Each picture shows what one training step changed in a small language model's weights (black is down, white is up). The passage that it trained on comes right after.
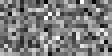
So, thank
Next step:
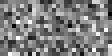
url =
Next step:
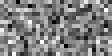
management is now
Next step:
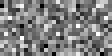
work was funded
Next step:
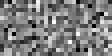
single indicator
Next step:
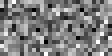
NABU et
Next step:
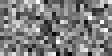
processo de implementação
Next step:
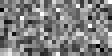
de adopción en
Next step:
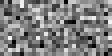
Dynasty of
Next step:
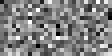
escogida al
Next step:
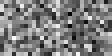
capacidad para
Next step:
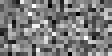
human to extract
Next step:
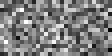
few exceptions
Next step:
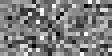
10. Almas
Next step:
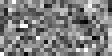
[Search the
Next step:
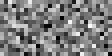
systems. This
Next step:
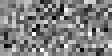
da qualidade de
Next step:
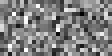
the technical norm
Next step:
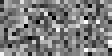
nos meios
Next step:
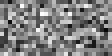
planned 21
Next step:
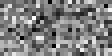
AC Milan
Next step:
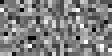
va boshqa
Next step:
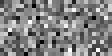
esa asosan
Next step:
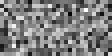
of decreasing
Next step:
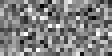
otning bir
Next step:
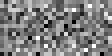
such as the use of
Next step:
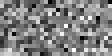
de coberturas
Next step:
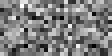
formato digital
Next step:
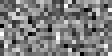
Figure 3.
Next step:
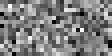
the code, are
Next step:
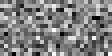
accordance with
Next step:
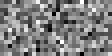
processes using innovative
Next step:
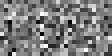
Tabela 3
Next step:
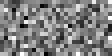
developed AVN
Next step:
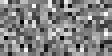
uning professional
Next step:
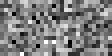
damage of
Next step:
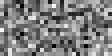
in higher education,
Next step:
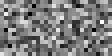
nm (Qu
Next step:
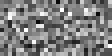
onder welke
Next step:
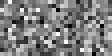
for rapeseed
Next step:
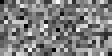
la Fuente
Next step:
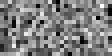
of the company
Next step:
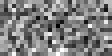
properties of other
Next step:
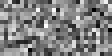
zone); the
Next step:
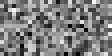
support while also
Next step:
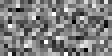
whose data is being
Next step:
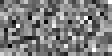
nodes N ,
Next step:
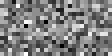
using both noise
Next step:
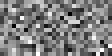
training programs should
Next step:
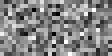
Development and
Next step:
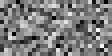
saber de
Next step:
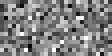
no significant differ-
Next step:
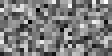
tipul de
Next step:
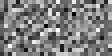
study uses a
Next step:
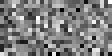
itens), Dor
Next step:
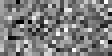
necessity for the
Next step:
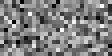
and thymol
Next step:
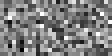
when welding
